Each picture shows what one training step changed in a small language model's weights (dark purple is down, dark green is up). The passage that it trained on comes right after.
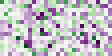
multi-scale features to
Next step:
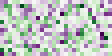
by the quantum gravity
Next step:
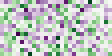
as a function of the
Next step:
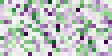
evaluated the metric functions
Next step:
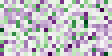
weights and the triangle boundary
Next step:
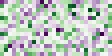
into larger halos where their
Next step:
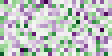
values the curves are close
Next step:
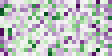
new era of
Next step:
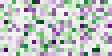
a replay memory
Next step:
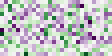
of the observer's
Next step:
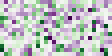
infinite particle energy and normal
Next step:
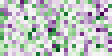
variety in the temperature dependence
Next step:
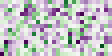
investigated the magnetic,
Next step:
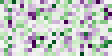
* indicate statistical significance at
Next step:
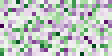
numerical results (black
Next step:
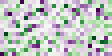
become surrounded by
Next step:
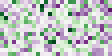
the cellular core network
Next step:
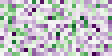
hardware, demonstrating up
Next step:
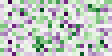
R \left( 1
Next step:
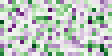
$d \ll
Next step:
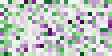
level. Furthermore, we
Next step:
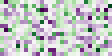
Pauli spin in a
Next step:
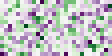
in good overall agreement with
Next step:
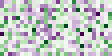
for 1 Euro.
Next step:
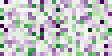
suppressed electron mean free
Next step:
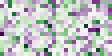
the price to pay
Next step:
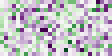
type, luminosity and
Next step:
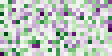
approach is limited by the
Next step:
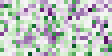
the casting and
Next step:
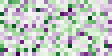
hexagons &
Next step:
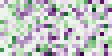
the states an alternating
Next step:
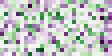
a Meissner
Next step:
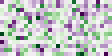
to determine whether the reduced
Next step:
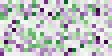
should be generalized to all
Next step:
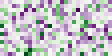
provided and stored
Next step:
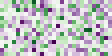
angular momentum leak for
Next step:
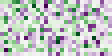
has a structure which does
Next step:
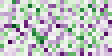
Laboratory, UK\\
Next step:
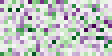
coming from the matrix
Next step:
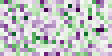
Majorana fermion sites
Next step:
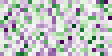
final fidelity lying in
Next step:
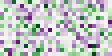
These increasing values for increasing
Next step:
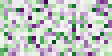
decay constants are given by
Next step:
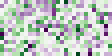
the high temperature model described
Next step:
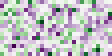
a power law and
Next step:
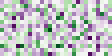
speeds and enable direct
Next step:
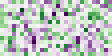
CX at lower
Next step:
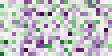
apparently is,
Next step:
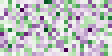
of teachers who
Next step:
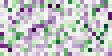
two powers of the
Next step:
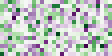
substantially worse for
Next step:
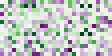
four dimensions. To do
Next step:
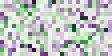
algorithms. The following section
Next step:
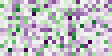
and compute resources, only
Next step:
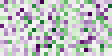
additional complication in the
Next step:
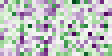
the main part of the
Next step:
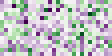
one hand, maximizing
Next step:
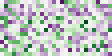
monopole configuration.
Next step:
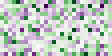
which provides a good match
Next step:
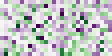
social media communication.
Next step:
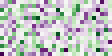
We also estimate the resolved
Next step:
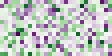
the vertices of the model
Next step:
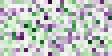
all possible directions ${\bf
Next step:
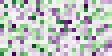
\item The accurate
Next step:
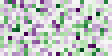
beams separated by an angle
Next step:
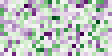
PageRank algorithm
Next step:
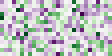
to distinguish the target material
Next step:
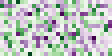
fluid due to the
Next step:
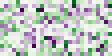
resultant neutrino signal at
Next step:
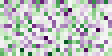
kinematic characteristics of the events
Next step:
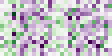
and, consequently,
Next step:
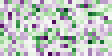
Space Telescope Data
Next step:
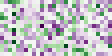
system, thus the number
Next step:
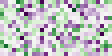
assumed to be feasible
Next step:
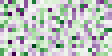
\hline $\lambda
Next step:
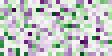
correspond to the data.
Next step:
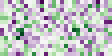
too small to be
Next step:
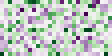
20 consecutive
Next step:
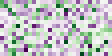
methods are identical, the
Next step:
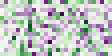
condition the process generates configurations
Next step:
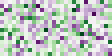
means to deal with
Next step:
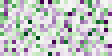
dipole terms for solutions far
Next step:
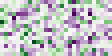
and $k$
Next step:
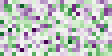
by the spin-orbit
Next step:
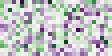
disappears for sufficient
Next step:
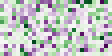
and temperature $T$
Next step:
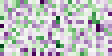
source evolution, therefore adding
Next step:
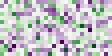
the cluster center and probe
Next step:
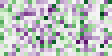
in the current correlation exists
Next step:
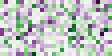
those which are likely to
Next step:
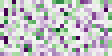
inequalities, %
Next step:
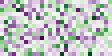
used to determine the dominant
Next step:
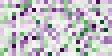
efficient and treats the
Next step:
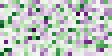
(in the inset).
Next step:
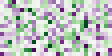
thus justifying
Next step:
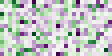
sampling calorimeter
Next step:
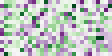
urban dynamics
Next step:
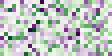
emission from compact objects with
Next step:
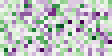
the halo is given by
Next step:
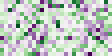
emission (shown with
